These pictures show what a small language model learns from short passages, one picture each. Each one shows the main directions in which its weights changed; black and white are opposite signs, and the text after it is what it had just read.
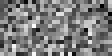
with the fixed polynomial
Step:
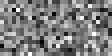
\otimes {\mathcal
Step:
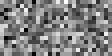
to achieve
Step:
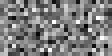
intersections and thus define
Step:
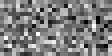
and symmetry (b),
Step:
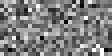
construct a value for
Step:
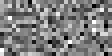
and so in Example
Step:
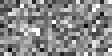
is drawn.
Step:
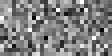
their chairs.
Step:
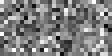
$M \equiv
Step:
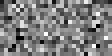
$\Delta u\geq
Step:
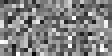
group theory that the trivial
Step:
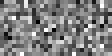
components, thus the
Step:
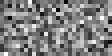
and all these linear equations
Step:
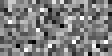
Beam thickness
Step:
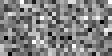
interpreted as an
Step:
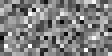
preconditioner in
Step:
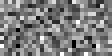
can be characterized using
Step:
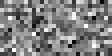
functions, we have
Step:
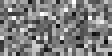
order to show how the
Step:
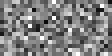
interactions of
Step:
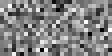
on point processes, and
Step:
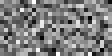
We now return
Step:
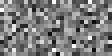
which is not an
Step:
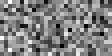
where $\AAA$
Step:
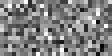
from the space of polynomials
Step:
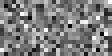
non-zero homomorphism
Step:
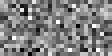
a direct corollary of
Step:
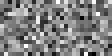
to be viewed
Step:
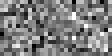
the identity matrix, we
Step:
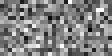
integrals of a harmonic
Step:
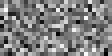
are foliations
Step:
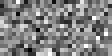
Studies in
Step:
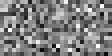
the universal cover
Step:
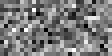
paper we assume that
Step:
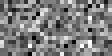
method} Let us introduce
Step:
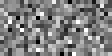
could be provided by the
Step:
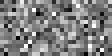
what algebras can become
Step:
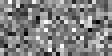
to a linear matrix inequality
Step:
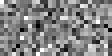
concentrations of
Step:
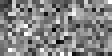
of the distributions on
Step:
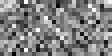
that $U\simeq
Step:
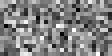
Step 3, there
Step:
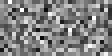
A set of reals
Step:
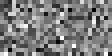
of the energy.
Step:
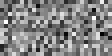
surfaces. In these definitions
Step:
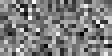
a vertex that can
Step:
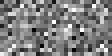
is continuous and that
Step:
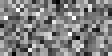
a_j$ is
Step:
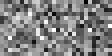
perspective, time
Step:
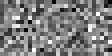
matrix is diagonalizable
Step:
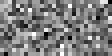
of these regions,
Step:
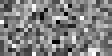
On the other hand it
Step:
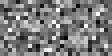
approach to a parameterization
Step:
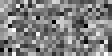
has the important property that
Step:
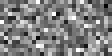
Now we are in
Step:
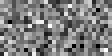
NPM |
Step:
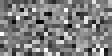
grateful for the
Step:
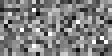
paper was provided by
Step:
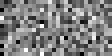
every point orbits into
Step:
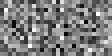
a bien une
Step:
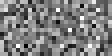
the set $\Gamma$
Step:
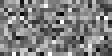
product in space. This
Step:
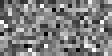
The Nielsen region
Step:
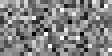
ring, taking the first
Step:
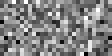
Berger measure $\mu
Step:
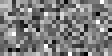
of factorization, that
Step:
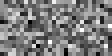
positive semi-definite
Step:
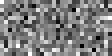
$w$ can be
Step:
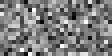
using planar algebras
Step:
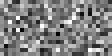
upon ideas presented
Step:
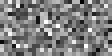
to zero or is an
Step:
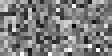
the canonical filtration
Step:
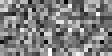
the evolution of
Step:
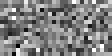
value such that the
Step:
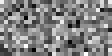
$L$ in
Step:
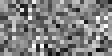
a continuous function. This
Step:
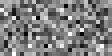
have here a simple and
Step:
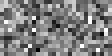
$$ Let us show that
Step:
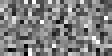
certain C-Rate
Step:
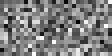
classes of curves with
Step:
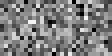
a cylinder that
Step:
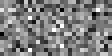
such representations contain a maximal
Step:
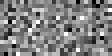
fields generated by the
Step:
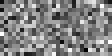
$n \rightarrow
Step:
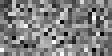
of them. For
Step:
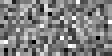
computes the value of
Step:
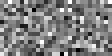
where the Hamiltonian
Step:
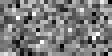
contour, we have
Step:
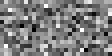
Using a positive basis is
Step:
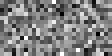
in accordance with
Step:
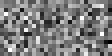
2Re \left<
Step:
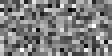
obtain such lower bounds by
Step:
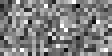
theory refers to the
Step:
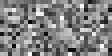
fact that a trivial
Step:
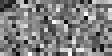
that the Serre
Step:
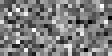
Fields institute
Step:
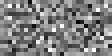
and its fundamental properties are
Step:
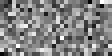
of the internal energy
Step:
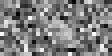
So we see that
